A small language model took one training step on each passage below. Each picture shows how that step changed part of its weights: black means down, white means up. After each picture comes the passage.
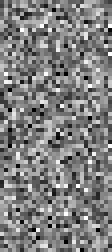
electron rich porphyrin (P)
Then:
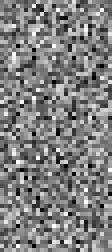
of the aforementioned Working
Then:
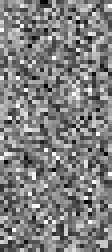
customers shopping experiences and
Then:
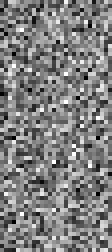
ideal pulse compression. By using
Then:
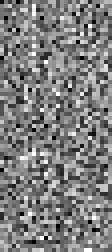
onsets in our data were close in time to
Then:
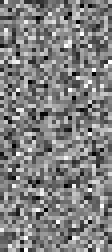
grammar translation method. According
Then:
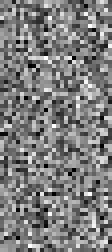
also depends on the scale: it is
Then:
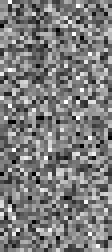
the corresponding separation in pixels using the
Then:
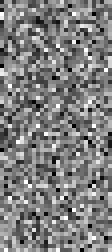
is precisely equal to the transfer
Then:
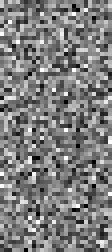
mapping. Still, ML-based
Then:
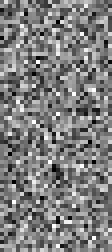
polymorphisms between cases and negative
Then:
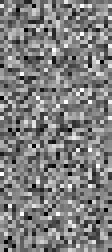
remained virtually identical across
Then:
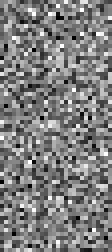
of the actual driven distance when using
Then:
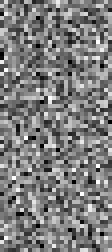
local to us, and no we are more so
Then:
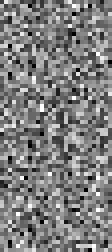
it as well. Moreover, the form of
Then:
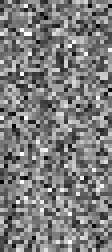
can learn and predict with good performance.
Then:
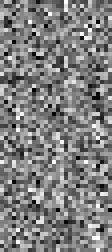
present paper will further advance this study.
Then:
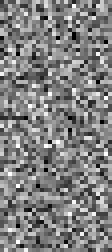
an attempt to investigate the notion
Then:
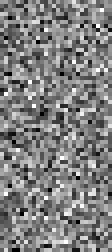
Government Medical College,
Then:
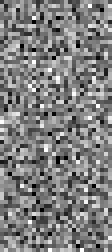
found that the nulls can spontaneously
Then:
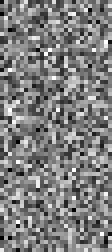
worsens due to a number of factors, including
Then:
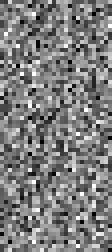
scale of the W4 beam with no
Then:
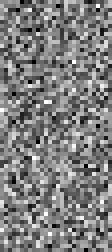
angular distributions of NFLN
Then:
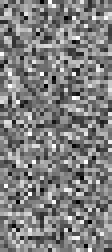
4. M. Gavranic, B.
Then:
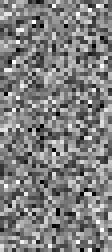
a causal connection with sustainable
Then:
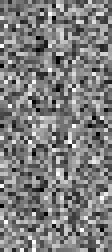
that, we analyze the effect of the $\sigma$.
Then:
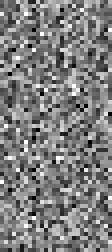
Thao Doan, Qianwen
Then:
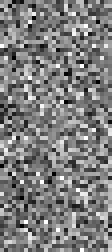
context, with explicit prompt
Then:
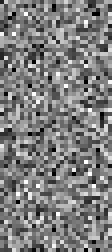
not perfectly circular. A previous study
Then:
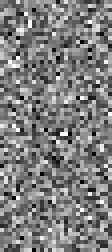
To achieve the malicious
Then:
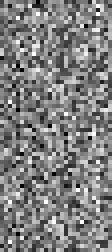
There is however a possibility of
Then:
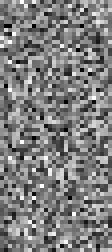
semiconductor field effect transistor
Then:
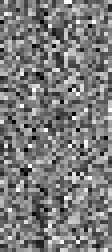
as the direct measurement of the deflection angle of
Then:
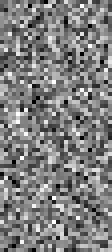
models that are constrained to match the mean space
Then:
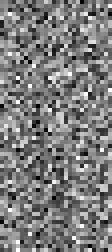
which the hand-over is performed) that
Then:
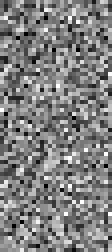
against viral infections since their
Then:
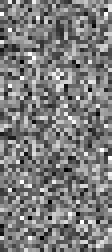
multiplicity not associated with the triggered
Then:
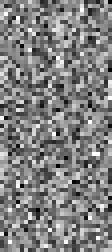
of Castor\,A and~B. A
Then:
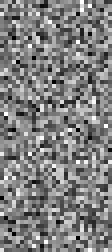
180 degrees in azimuth and
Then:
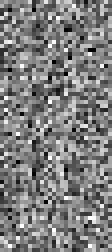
the presence of a normal thermal
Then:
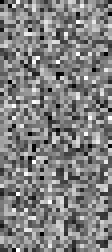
[10]. However, they did not plan
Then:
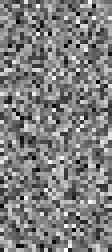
a privacy policy, is
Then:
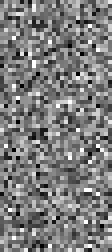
is introduced in each dimension to confine swarm
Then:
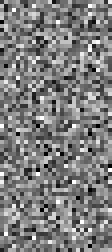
due to $\bar{X}$, if it is
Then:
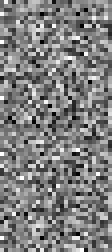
the H.E.S.S.\ source.
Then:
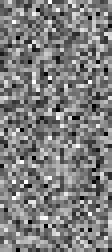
will be followed by an in-depth
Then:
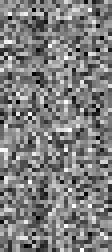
the velocity and density of the raw material at an
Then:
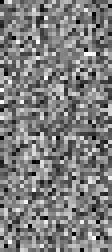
of segregation is shown to be
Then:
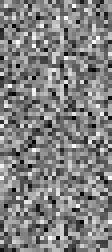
1.43 should be applied to X-ray
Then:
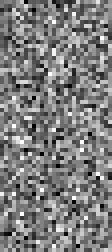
both conditions and therefore cannot influence the
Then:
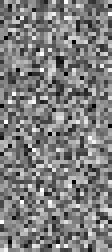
$t_{\rm an}$ increases. Now we
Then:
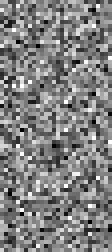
METHODS OF
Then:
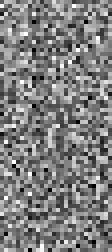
to predict its possible fracture. Two
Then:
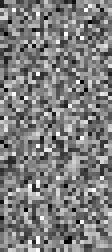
processed into aroma patterns, then
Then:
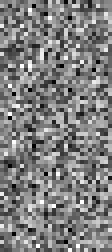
2017). Large-scale datasets
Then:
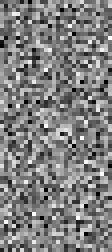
decades has impeded Nigeria's
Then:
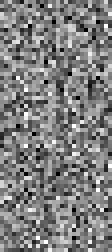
= 71$ units. The CTL system
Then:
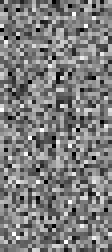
models of both species were transferred to
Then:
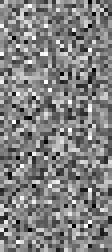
a parameter pair of the wiretap
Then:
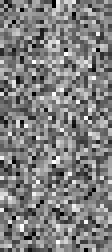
two inflection points $T_<$ and
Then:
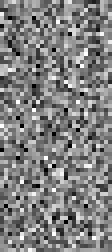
evidenced for $N_v=30$
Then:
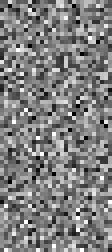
of a standard string spectrum with the same
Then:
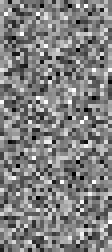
In nova V705 Cas, observations
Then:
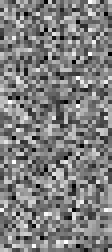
Schatzker type V, VI
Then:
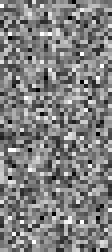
practice, this rough knowledge of the
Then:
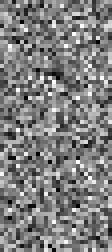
Project, Vol. I, II,
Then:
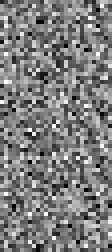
top of the physical resources and is responsible for
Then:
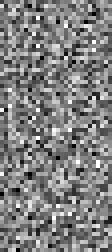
is the most challenging query from the
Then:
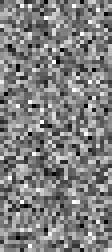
in (Misler and Bowlt
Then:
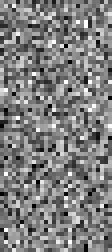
a total of $4$ additional ground potentials
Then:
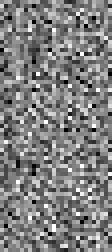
project managing committee hoped that
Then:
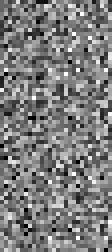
requires this behavior only on correct elements.
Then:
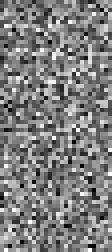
relative to the specimen and the signal is
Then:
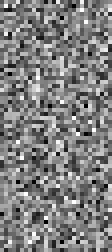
all {relevant} energies are smaller
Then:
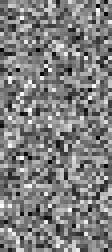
demonstrate that synchronization of
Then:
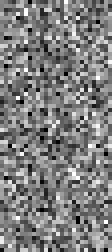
impact consumers. For instance, a strong
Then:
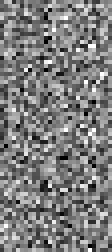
load on the microprocess.
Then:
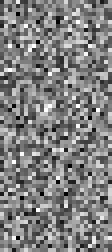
the rotation curve, which in turn is
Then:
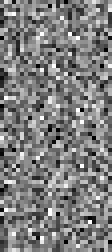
this vote, they manage to obtain a much
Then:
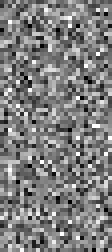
taking into account demographic indicators and
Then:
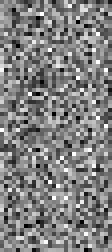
spectra\ for several different time intervals are
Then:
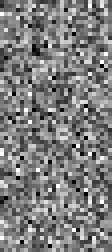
analyze the concentration profile at the final
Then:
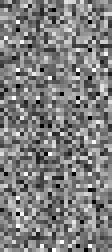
times and poor scalability. They also
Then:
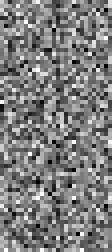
for the latter. RESULTS
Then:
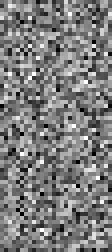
then transforms under local rotations parameterized by
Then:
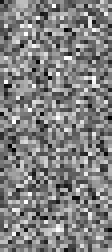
given the opportunity to participate in and
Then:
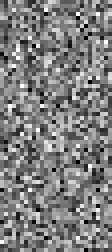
unchanged in other cases: hysteretic
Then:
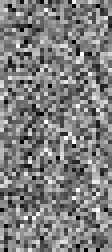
materials mean quality instructions provided to
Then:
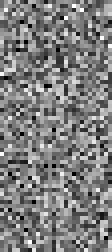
break, which position depends on
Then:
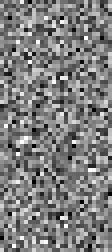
against the number of false positives
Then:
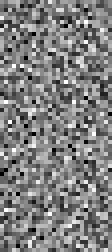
the steady-state degree of
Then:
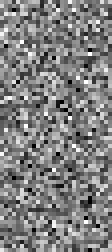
their bacteriostatic activity.
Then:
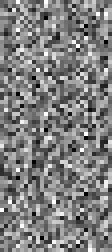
undo the regimes of authority and
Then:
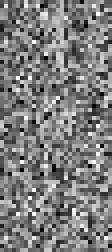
with a total length of only 12
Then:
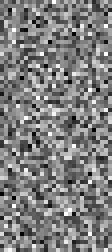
From there, impulses travel to the
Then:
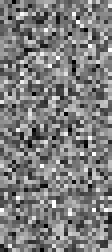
a preliminary proposal for an analytical
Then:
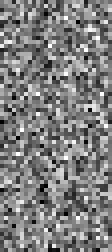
the basis to obtain a particular identity.
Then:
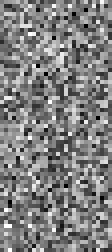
the transmission curves and smoothed them
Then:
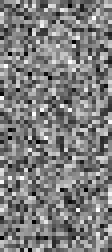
centroid. The points are then projected onto
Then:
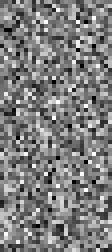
Figure 8 which is connected in cascade with
